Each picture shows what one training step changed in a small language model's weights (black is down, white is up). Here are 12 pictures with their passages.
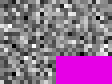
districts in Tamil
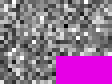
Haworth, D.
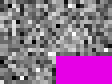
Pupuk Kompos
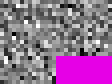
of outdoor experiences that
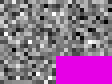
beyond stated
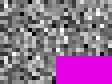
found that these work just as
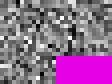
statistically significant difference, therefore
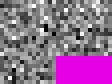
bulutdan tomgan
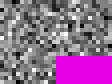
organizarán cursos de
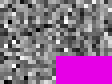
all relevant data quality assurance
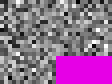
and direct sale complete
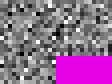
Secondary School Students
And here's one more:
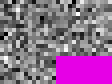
from the *S.
